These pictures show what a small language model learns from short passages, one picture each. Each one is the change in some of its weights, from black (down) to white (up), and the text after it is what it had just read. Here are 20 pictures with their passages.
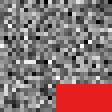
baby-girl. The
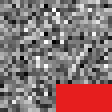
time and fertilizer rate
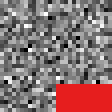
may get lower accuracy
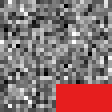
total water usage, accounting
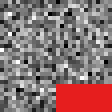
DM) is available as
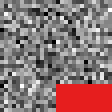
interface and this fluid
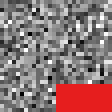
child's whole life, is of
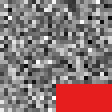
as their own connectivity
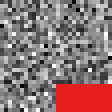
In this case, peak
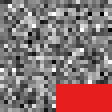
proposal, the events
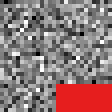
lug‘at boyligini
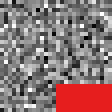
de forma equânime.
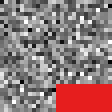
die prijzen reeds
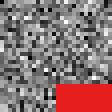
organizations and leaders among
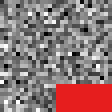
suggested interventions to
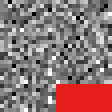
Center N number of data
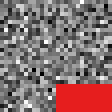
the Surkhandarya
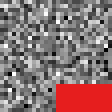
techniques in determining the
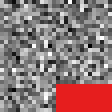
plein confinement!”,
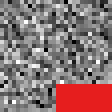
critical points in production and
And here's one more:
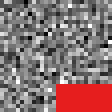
around the map, save
